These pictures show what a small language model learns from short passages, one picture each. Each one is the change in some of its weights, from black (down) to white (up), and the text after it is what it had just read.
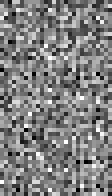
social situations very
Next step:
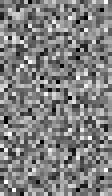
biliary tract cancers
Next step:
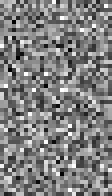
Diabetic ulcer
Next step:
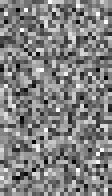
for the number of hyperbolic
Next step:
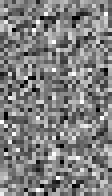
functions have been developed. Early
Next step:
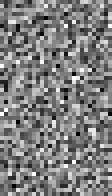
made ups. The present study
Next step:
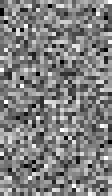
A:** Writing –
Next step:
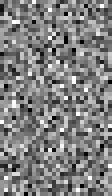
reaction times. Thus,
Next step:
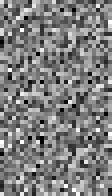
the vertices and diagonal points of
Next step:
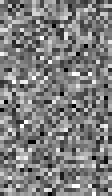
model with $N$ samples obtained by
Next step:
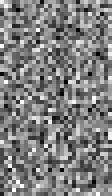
connected component $G_2$
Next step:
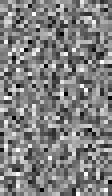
control. In section 6, Represents
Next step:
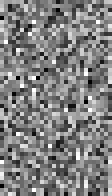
infinitely continuously differentiable
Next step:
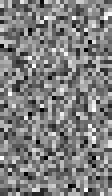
strong absorption endowed
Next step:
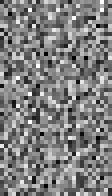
the students³. However, there is
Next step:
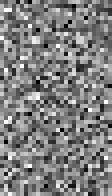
Grey literature,
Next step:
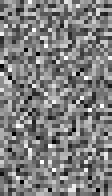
$d=1$ it is known
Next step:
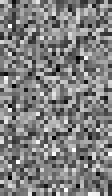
basic results. In particular, we prove
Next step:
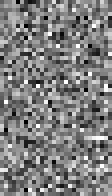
epidermal growth
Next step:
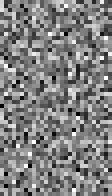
- 32.5% improvement
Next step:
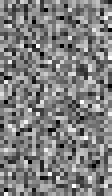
stochastic gradient
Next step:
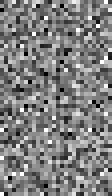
3. **Leadership
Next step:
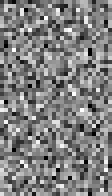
an additional symmetric constraint
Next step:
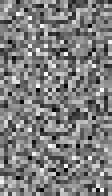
gap reflects findings from
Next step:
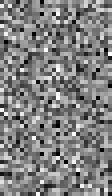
On the other hand by the
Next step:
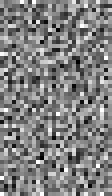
min, then 10°C/min
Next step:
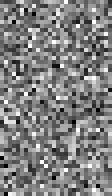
classified into two distinct
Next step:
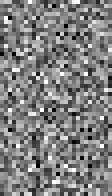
corporate governance and
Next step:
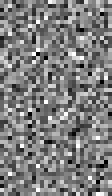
we have the following identity:
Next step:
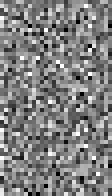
page of Google and to
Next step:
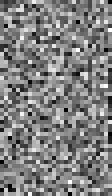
setting of the magnetic
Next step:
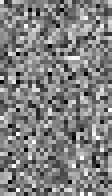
factors can indirectly
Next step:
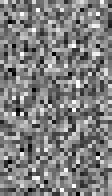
scientific community; however
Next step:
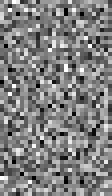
recovery angle and
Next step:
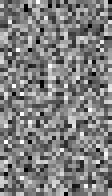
worst error of the global
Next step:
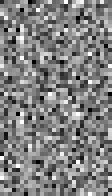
had vigorous physical
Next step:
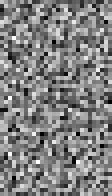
power was lost in the conversion
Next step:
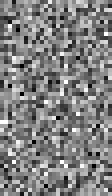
holds a second attempt.
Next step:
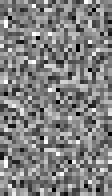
Neil Lawrence in
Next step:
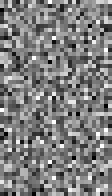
$W_A$ be a
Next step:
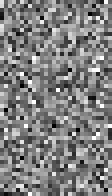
the fully invariant subgroups
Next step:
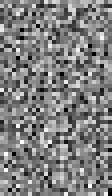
to the greater steric
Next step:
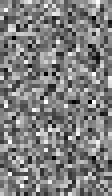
component along with the code
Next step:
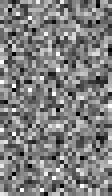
randomly assigned to a
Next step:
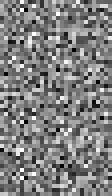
duration in minutes by
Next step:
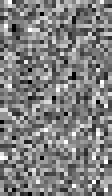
let $J$ be a proper and
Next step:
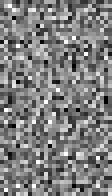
skewed, thus a new distribution
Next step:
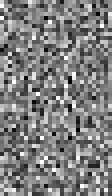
important class of measure-valued
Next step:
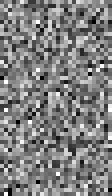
an increase of time at the
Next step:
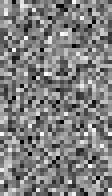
L_{d}$. The function $c$
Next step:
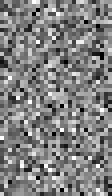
promote peace,
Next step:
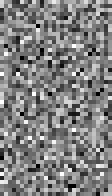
the parameters $p_0$,
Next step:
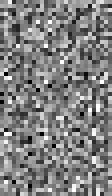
Let $G$ be a Lie group
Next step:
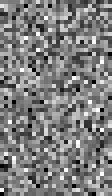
$\zeta_C(t)$ of the
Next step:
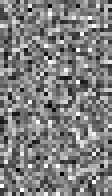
engineer with extensive
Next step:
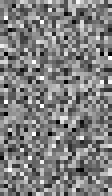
of most available research on
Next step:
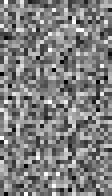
In particular, this will help
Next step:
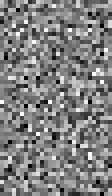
as perpetrator
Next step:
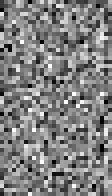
is always less than j ,
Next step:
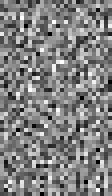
with previous smaller studies of
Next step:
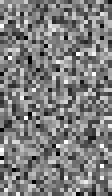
Theorem. ^^={descent
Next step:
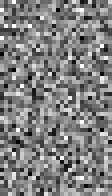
(Demkovych et
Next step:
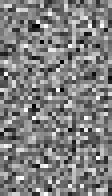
``guessed" in
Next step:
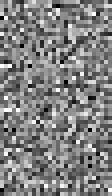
in four different grocery
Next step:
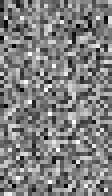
indexed journals. He has
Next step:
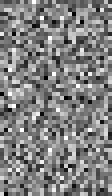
of the complex challenges facing
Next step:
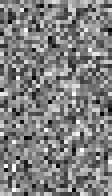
to motivate exploration.
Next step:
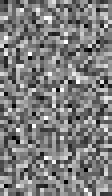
Fuzzy rule
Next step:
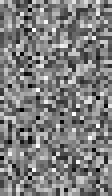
\ref{theorem2}, then the
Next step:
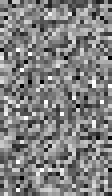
field $\bbF$ of characteristic
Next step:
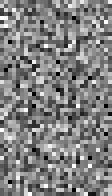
Number Organisation Name
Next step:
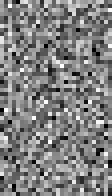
projection and on the gauge conditions
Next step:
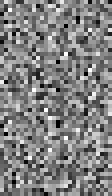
of the Wronskian of
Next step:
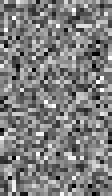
clearly, Assumption
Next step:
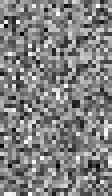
are calculated using a trick
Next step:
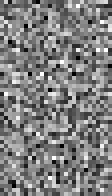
trust are. * A Call
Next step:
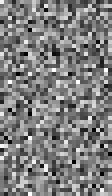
optimization problems, including the
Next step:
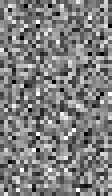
manner. At the same time,
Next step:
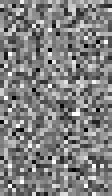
from the patient who agrees
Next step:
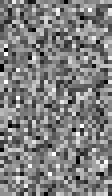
stable job supply,
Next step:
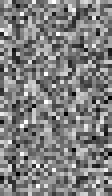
we now want to construct a compact
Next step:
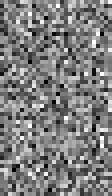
connection} \ec \ses
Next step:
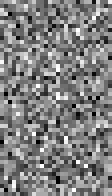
pronunciation is clearly
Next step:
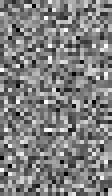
T\pr$ is the image
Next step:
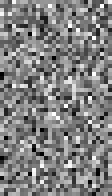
(Medicinal properties of the
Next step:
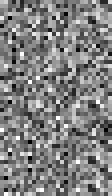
representing a kind of
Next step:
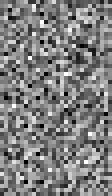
who worked for industry
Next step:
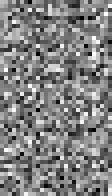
course developer or
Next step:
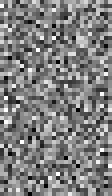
the surface. We assume that set of
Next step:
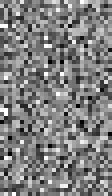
the aged PLLA. The
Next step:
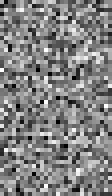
[1]. One of the main
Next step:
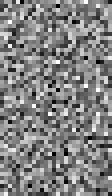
spines in $T$ are in
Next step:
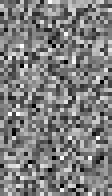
on pedagogical practices
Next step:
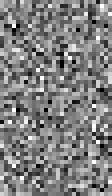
of $\sigma$, the faster the
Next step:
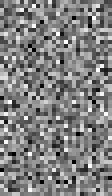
est tout aussi
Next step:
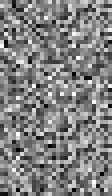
of $f(.,w)$ is finite
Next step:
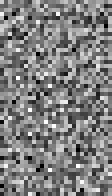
of the above map $\tau$. This is
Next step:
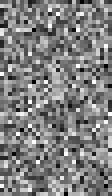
inductively for recurring
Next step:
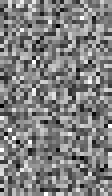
state, architectural
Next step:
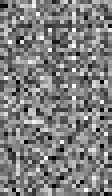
Since $X_{\cbb}$ is
